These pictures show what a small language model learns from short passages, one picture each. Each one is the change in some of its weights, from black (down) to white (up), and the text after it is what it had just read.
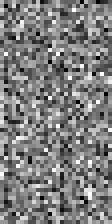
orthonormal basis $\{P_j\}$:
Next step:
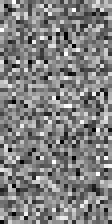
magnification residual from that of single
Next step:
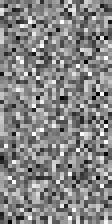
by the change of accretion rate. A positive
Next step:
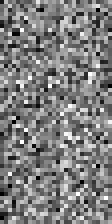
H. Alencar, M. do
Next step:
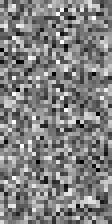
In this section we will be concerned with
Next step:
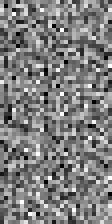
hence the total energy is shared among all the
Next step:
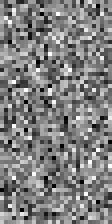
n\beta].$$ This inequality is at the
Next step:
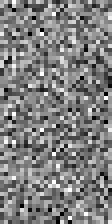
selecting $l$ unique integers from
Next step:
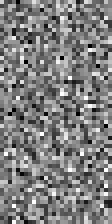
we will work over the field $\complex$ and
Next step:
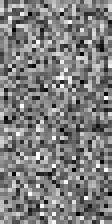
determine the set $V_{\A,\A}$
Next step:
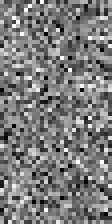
- \langle \hat{\omega}
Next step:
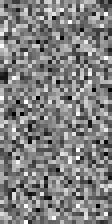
satisfies the Jacobi identity. Since the
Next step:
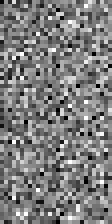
& 5 \\ \addlinespace 4 &
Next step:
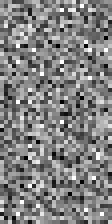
was counted in the above calculation as many times
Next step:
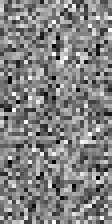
above two orientations can be the induced
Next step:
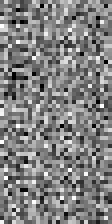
to not be deeply in the
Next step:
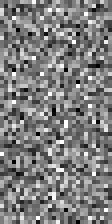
$U$-module $M$, we denote
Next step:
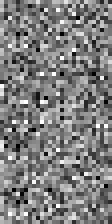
$\mathscr{G}$ contains an infinite connected
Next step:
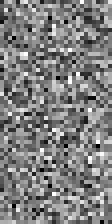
all points enjoying wave
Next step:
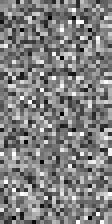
of systematically determining the regime and
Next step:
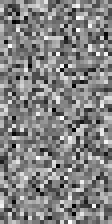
effectively so. A variant on such
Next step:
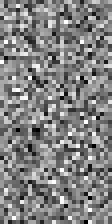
behavior are evaluated and their possible combinations and
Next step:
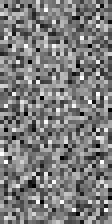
algebra, denoted by $A(G)$ and
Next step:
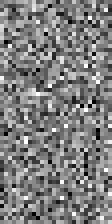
if a simple exceedance are computed.
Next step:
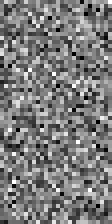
\ldots, \alpha_n\} \subseteq
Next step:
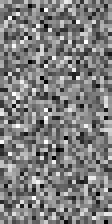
$\alpha$, appears to be good for the
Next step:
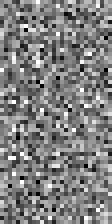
with the cut $\{z:\text{Im
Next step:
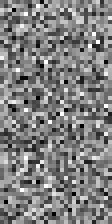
robust to the choice of list
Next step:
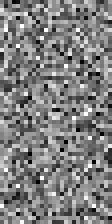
denotes the set of all inequivalent
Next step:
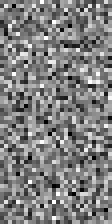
are much further away. The same approximation is
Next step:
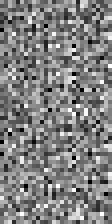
is updated depending on discrete-time
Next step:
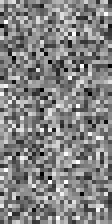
the CDGA category satisfying:
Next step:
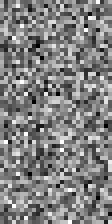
delay measurements can be constrained to better than
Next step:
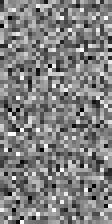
related to the theorized runaway
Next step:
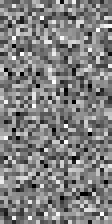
of $\varepsilon^{1/4}$, which
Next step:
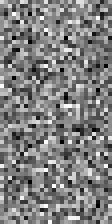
mathematics are considered complete without this
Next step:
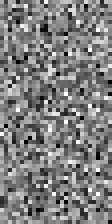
one is allowed to choose phase-space points
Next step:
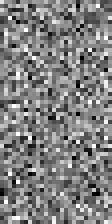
that $\pi$ is well-defined. Then
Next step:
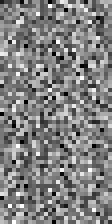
Threats Identification \&
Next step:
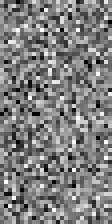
we have a pullback map of
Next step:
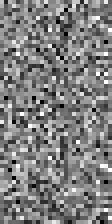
case if $M$ is of finite rank),
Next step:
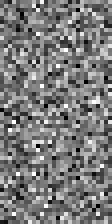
shock fronts, there is no
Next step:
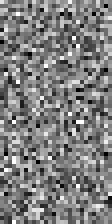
to the loading ($e_2$)
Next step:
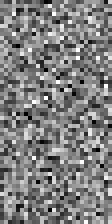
Weyl nodes, enabling
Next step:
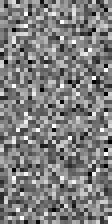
family either $1$ or $3$
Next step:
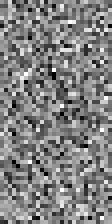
parallel preconditioner is always at least
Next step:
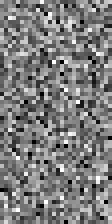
resources is being devoted to the
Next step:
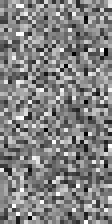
effective description. Right at $\theta =
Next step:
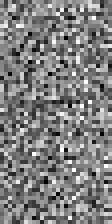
In view of the large number of pions
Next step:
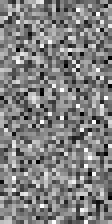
plainly $\delta_{-1} >
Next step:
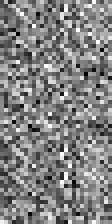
can introduce curvilinear coordinates and an
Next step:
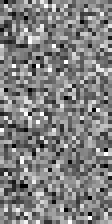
classes $g(\vect{\eta})$ and
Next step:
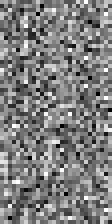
little consideration is given to
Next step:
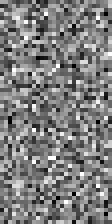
\rangle \right)/\sum v_i
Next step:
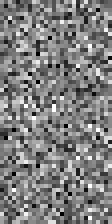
is conformally invariant. The dimensionless
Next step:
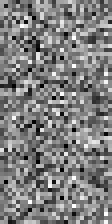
and constructive operational understanding of
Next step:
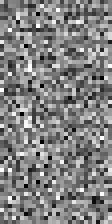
conjunction like *yòu*
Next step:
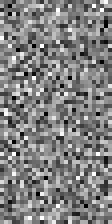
which are not bilipschitz equivalent
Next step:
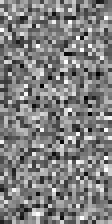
be of general interest. The main aim of
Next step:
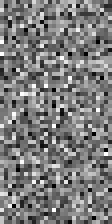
the monomials $x^{k}$.
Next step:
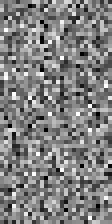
$\Sigma_A$. Moreover, the
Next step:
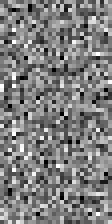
time of minimum ($T_0$), the surface
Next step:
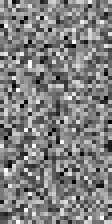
Fig. \ref{crb}, the proposed
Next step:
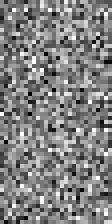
in RGQD the HHG of
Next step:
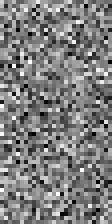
$a_\Lambda(k)$ such that
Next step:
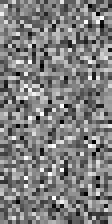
for fixed $y\ge0$.
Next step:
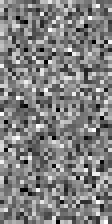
bursitis? Unable to
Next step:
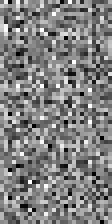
a Quantum Oscillator to a
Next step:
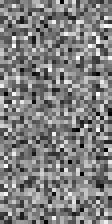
of the algebra $Q(\Gamma)$
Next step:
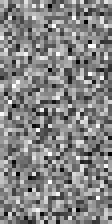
P. Bart. Heuristic methods for
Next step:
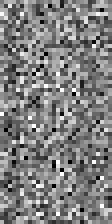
incompressible fluid in the exterior
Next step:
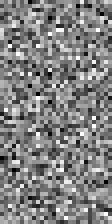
sets}, Acta Arith.
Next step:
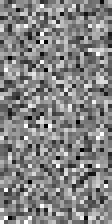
approximations of hyper geometric distributions by
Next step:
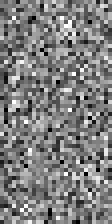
the following. \begin{equation}
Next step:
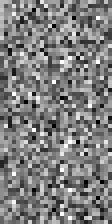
the full model (i.e. where the
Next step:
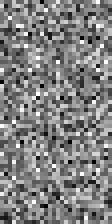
solutions in connection with the diffusion
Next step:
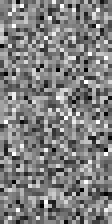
equal to $0.$\medskip \noindent A
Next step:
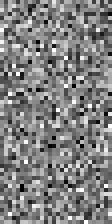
14 out of 22 two-forms remain invariant
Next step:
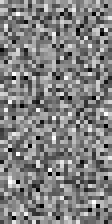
to describe the broken symmetries.
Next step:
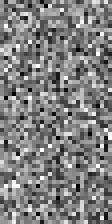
g^{\varphi}_r \Big]
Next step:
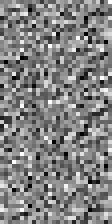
target feature updates. This process would be
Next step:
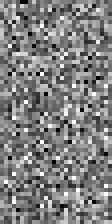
finite part of the {\bf Tate
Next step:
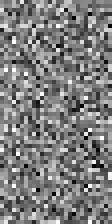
Q_q$ and $P =
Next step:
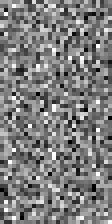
fitting. We find that the band structure of
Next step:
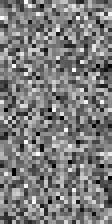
intensity. Also, the Nonlinear
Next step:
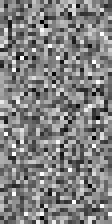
the block matrix $C^p(x)$
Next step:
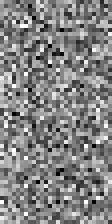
and non-probability samples'}
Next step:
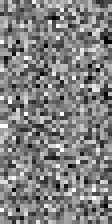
The complex regularization can be interpreted as
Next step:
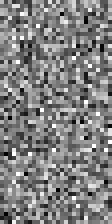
may yield information on the nature of the
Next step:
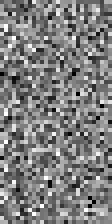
Introduce coordinates on ${\bf
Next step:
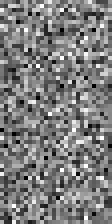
provide the desired third-order
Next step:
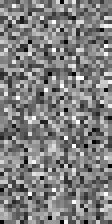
of combining the models to form a
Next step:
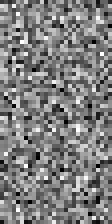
assume an additional Zeeman field $h$
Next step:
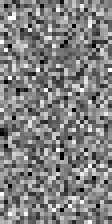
(\Delta^n)$ contains the origin.
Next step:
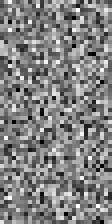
cette partie nous
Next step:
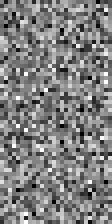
zoned region and the rate at which to
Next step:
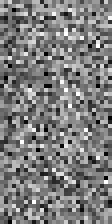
rooted in $i$ according to the
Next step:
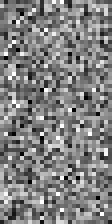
2015} \begin{abstract} To
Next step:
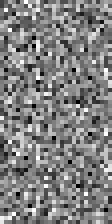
which we skip (they are not relevant
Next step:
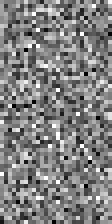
association with top quark pairs at
